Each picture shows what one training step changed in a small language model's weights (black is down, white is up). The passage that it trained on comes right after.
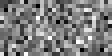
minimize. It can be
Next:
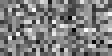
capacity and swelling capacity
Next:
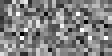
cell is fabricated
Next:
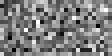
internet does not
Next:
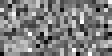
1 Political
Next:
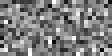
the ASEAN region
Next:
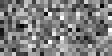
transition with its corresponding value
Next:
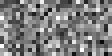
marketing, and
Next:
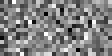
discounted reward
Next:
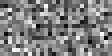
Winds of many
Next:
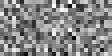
vital role to identify
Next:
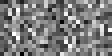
equations.} Although we do
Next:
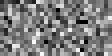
of central invariants works
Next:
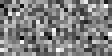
solution includes the condition
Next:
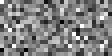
dimer dynamics}
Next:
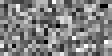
our scheduling
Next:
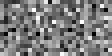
reflect language and culture.
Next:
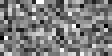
on P3 has been
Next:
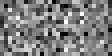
Chonbuk National
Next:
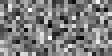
and dotted lines are
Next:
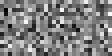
importance of the fishing
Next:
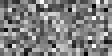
and semantics.
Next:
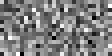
secondary school found to The
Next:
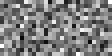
empowering the sharing
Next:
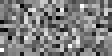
produce an axial density
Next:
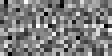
luminosity is consistent with the
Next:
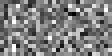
several new directions have been
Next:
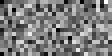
matrix. Since the
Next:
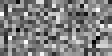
to a month, in
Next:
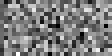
was 166 consistently applied
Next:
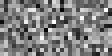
14. This figure shows
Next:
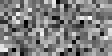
zones, thus
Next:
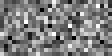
1 medium pepper)
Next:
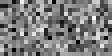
experiment, where available,
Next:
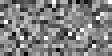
the greater the drag
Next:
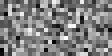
time instant $n$
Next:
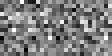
growth of certain modes of
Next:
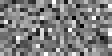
the protein concentration. Although
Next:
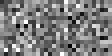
direction-dependent calibration and
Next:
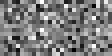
and array gain.
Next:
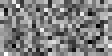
role in its proper and
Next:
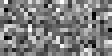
be summarized in a
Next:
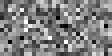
remeasuring ground
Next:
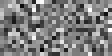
was based mainly on the
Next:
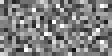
big data enables organizations and
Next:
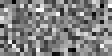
addition to that, flow
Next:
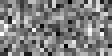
The TOE framework,
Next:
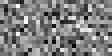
urinary tract
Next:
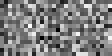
process was accompanied by
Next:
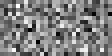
presence of an intact
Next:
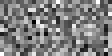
incurred. The
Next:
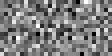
magnetic field strength. According
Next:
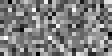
molecules. To support
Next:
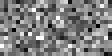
data are accurate, and
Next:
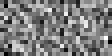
solid line indicates reconstruction of
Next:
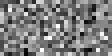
for low-profile
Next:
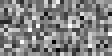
ion string requires a minimum
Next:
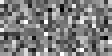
compactification and
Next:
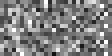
Science Master's degree
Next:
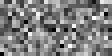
coefficients equal 0, were
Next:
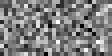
imaginary part of the index
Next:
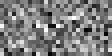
patients' duration of
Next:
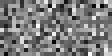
linear horizontal polarization. The
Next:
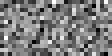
the electrical energy.
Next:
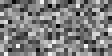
the researcher, and the
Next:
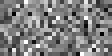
radiation power from $\partial
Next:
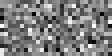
major macroeconomic
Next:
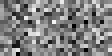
often referred to as
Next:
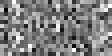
DO (difference statistically
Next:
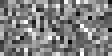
methodology described in Section
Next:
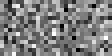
indifference to
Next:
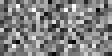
instruments were a
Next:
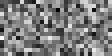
of post operative
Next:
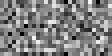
. College of
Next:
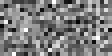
the LDS, but
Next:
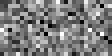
should be taken into
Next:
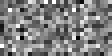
\bibinfo {author}
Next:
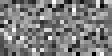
the wavelength. In
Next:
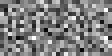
information for the study had
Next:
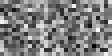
performance and simplicity, because
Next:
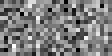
overlap model; see also
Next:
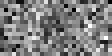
represent unique binary systems with
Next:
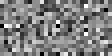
New Orleans,
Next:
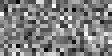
to gain significant adoption
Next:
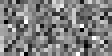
hemisphere: }
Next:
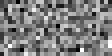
with OA, which
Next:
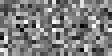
certain parts of the climate
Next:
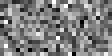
the first mode is open
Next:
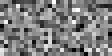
the 1000 Km objects
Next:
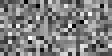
estimate. 5) The
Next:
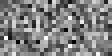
digital preservation were still
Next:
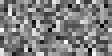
addition of behavioral consequences
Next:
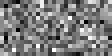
paragraph, just keep
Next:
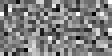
to the speed of light
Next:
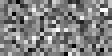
exhibited a weak positive
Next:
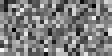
gradients. The
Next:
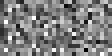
path lengths through the
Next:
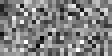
have a cross product structure
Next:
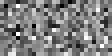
other options,
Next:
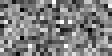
the healing length
